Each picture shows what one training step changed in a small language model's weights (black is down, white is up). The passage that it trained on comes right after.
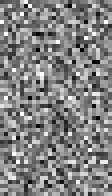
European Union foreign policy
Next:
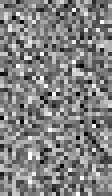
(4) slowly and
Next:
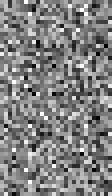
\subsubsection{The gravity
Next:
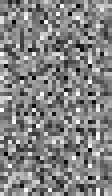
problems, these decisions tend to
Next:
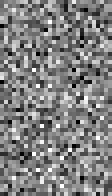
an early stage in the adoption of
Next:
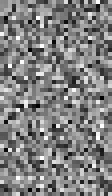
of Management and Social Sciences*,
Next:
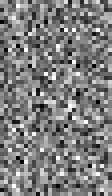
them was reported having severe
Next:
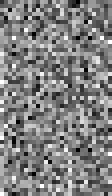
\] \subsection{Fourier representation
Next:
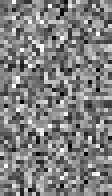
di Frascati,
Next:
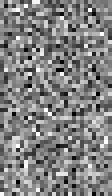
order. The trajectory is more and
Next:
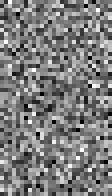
$f\in A$, then
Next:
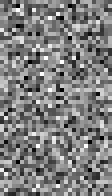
so is $A$ . \item Let
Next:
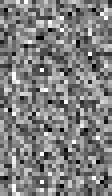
diffusion from the electrode into the
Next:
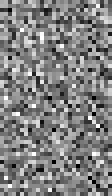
In the large $g$ regime we
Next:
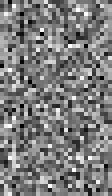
matrix operators), we assume the existence of
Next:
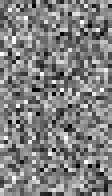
more natural bulk dual for a
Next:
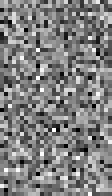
the global economy will have a
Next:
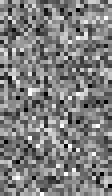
the Laplacian $\Delta$
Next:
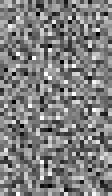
of symmetry, as realised via the
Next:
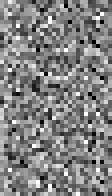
x_i(k) + \varepsilon
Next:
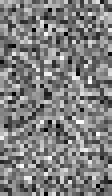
to explore this scenario further, we
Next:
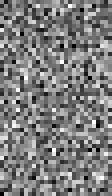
$\zeta$ is a bijection of
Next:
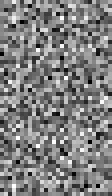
$G$ with the right uniformity is
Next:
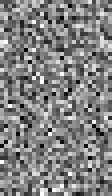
and $D^n$ respectively, then
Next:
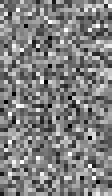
to cultivate tourism management
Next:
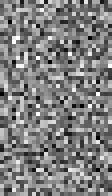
assume that all photons will be
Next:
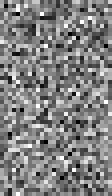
the virtual term. In
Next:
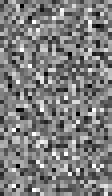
by ALMA is about
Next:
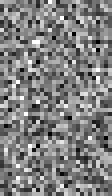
energy consumption and travel time),
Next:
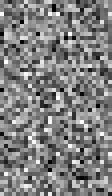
This can be considered as moderately strong
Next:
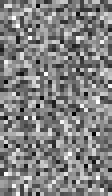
thus maximizing the degree of fiber
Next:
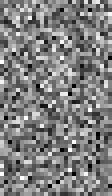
practices. The Government should
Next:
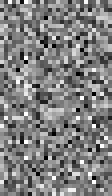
(3) implies (1). Note that
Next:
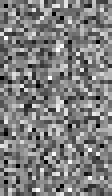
protozoas such as
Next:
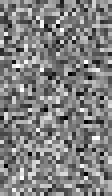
and interview schedule.
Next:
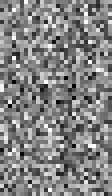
argument \cite{EH} states that
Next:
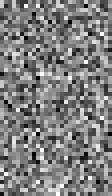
curve, Somos sequence}
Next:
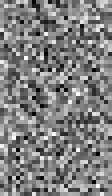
set there exists a unique flat
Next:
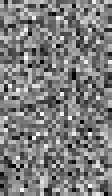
we consider teleportation.
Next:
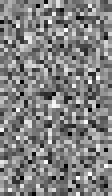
second statement of the lemma, note that
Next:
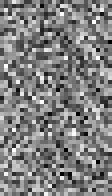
of Prussian blue
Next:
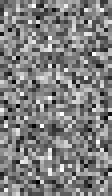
or DHS fixation. A total
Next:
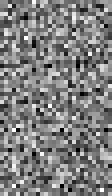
fully consistent with the experiment is to
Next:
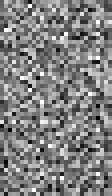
History Loading The
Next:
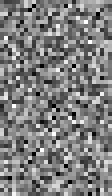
of sinks, the accretion
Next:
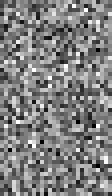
in the workplace is a normal part of
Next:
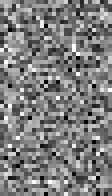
to partners for collective
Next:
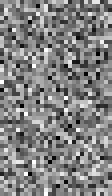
targets for our observations were selected from the
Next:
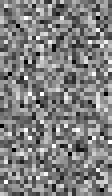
5. This article would not have been
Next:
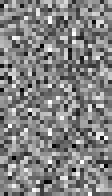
the lower order mode of approximately constant phase
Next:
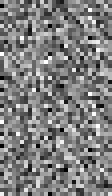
highest sustainability index value of
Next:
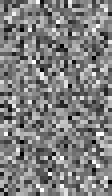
the `1eV peaks'
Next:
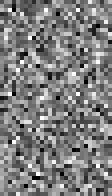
as current innovations in IoT
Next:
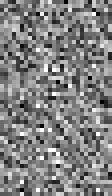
from both: Location I
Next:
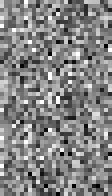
\end{equation} Notice that
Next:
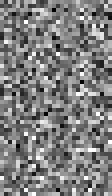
D., Pistore, F.,
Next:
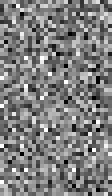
life within its parameters [2].
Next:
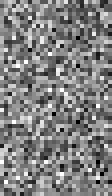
key element. But, do
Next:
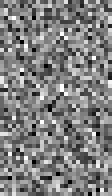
of water scarcity, the
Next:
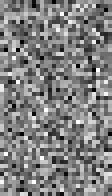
5-7 times a week -
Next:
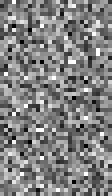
Research Infrastructures FAIR
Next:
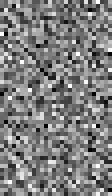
of system (2.12) for almost
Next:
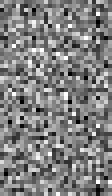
zero, nor is it the original one
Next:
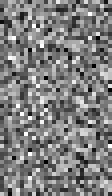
reliability possibilities increase
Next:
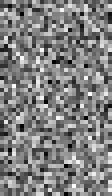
of the DAGs, new event
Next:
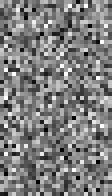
edge of the frame floor.
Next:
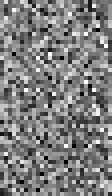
the field, semi-structured
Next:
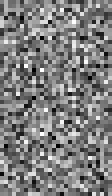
fully observed covariates, whereas it
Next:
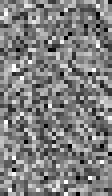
including a formal negative derivative brings us
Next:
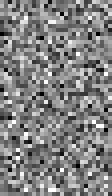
Landscape Through Blue
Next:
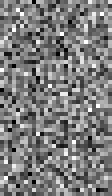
The convergence of this iterative process is not
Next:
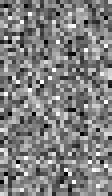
irreducible genus
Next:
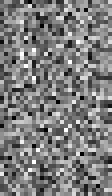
extensor digitorum longus.
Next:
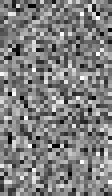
its homogeneous components $(z_k)$
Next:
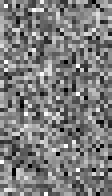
X,$ $\emptyset \neq
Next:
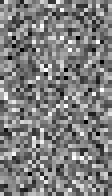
dynamically adjust friction and
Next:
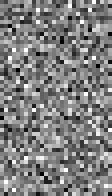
ccc subspace $Y$, then
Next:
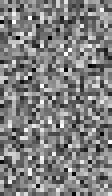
half the quantity was added,
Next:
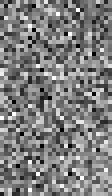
Since $\ell\ge2$ this sum
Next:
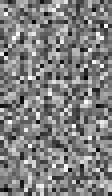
hiding sets fulfils the
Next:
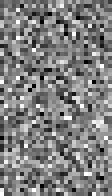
and orbital states of trapped
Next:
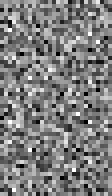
the chaotic random access are
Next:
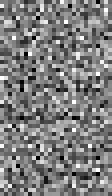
it is $\epsilon-\delta$ stable,
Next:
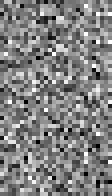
\ref{existence de Q star
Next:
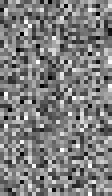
an asterisk. The description
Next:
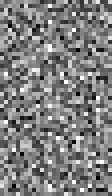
its definition) of a reduced simple
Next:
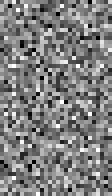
quantification, opinions
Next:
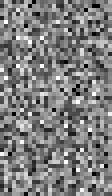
reviewed and found that there were considerable
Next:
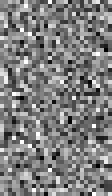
in sense that in a neighborhood
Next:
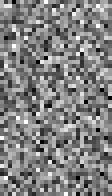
expansion of the tree with more questions.
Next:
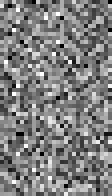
Parameters Estimators in
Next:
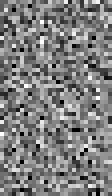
of basic techniques, which were then applied
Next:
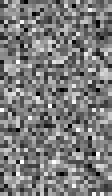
are trying to find a group
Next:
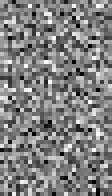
considered it appropriate to cite the data presented
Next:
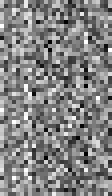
\end{array} \right.
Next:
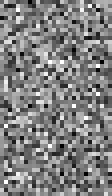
Phys. Lett. {\bf
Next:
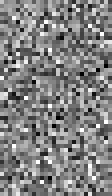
below. The general structure of the
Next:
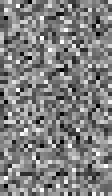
trajectory is of crucial
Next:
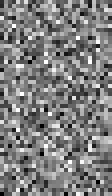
sheaves on algebraic
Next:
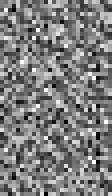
formation of less effective viscosity leads
